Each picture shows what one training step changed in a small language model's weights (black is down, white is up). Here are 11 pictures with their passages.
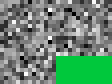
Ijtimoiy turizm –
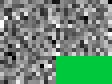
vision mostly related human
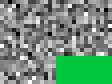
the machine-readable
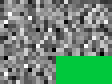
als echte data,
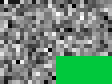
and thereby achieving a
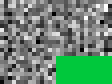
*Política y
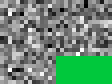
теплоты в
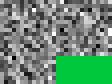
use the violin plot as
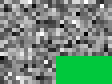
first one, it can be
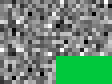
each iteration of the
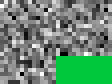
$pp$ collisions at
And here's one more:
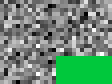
the binary interaction, both of
